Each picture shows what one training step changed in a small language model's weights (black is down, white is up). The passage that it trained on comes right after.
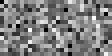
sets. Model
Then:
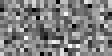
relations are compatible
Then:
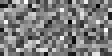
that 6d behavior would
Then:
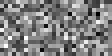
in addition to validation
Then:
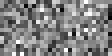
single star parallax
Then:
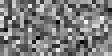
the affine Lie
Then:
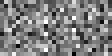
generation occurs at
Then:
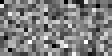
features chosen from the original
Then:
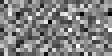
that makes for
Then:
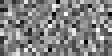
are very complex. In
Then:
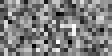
was measured as the
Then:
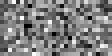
Fellow of
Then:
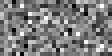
order to satisfy
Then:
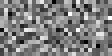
submitted to
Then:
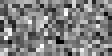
the inverted
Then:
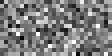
steady state.
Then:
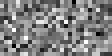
be compared to a
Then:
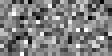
- {\textstyle
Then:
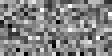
J. D. and
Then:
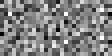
are allowed, even
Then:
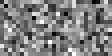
sample paths of the
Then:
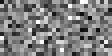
experiments. Finally, for
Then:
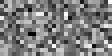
of depicted
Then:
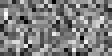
the new robot
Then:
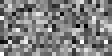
of brown
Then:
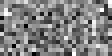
much he buys
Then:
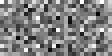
Phys. {\bf
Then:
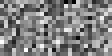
in agriculture,
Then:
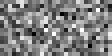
in which the dynamics of
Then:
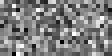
the measuring fields
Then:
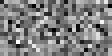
performance having threaten
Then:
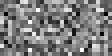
young age,
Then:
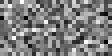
direct enforcement
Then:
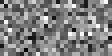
conditions for the distribution function
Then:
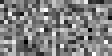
denotes one of the
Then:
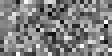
lasers with other
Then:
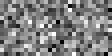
the Au straight
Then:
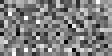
including financing,
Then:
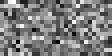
store necessary user details
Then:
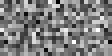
choices of wave variables
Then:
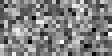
pregnant patients
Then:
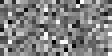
are important because they
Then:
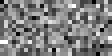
principles method, the
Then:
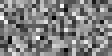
between them and their continuous
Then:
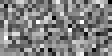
due to time constraint
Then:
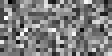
media ·
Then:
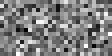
by aggregate
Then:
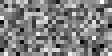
from the viewpoint of
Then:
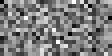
available at the following
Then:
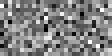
while other reported uncertainty -
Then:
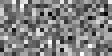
drinking water in
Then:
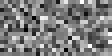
Appendix – List
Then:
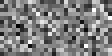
constructed. It
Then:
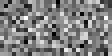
sector initially
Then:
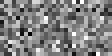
as it resides in
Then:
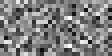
with a new index
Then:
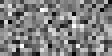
are just loosely
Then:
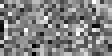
as those showed in this
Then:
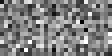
experiments, OH
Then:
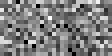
SMEs in
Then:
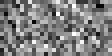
it simple to access all
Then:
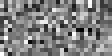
be directly compared to
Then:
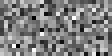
Array) has
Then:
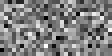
counts estimated using
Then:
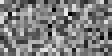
memory can be
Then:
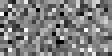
Some difficulties
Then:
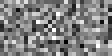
with several applications, including
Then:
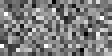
This quantity
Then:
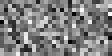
the same probability of being
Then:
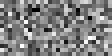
floor of
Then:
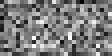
performing ML
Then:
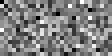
approaches, and software tools
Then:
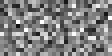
system so that all
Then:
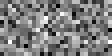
the result indicated that there
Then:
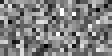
about the health risks
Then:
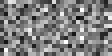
adding a raised
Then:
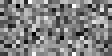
improve the engineering
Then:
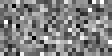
at least 6 h before
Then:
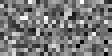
charges $\mathfrak
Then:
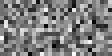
average local clustering coefficient
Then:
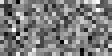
Romanian may
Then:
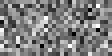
the social stigma
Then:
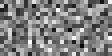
fluctuations. In order to
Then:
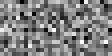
How many times per
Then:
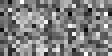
round start
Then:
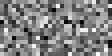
the entities representing
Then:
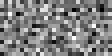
stars are shown in
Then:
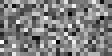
compare the differential
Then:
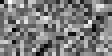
lead to the introduction
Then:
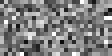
size of 128 for
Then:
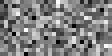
most prevalent
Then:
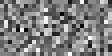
initial conditions, boundary
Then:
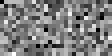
influencing the development
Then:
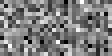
and magnitude of
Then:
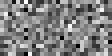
exercise affects
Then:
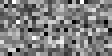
composition system achieved
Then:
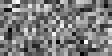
element of eight
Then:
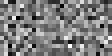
refrigerator temperature
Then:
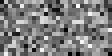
part of the reason
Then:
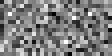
are manifestly
